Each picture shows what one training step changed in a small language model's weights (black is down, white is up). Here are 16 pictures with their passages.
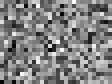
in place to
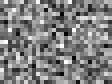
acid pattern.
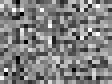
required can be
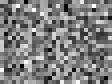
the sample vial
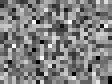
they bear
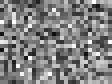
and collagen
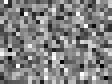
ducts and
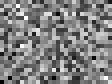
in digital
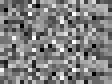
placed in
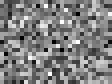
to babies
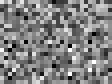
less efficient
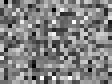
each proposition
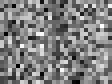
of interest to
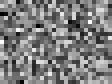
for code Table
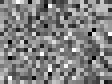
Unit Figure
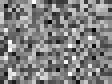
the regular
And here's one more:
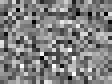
he will learn
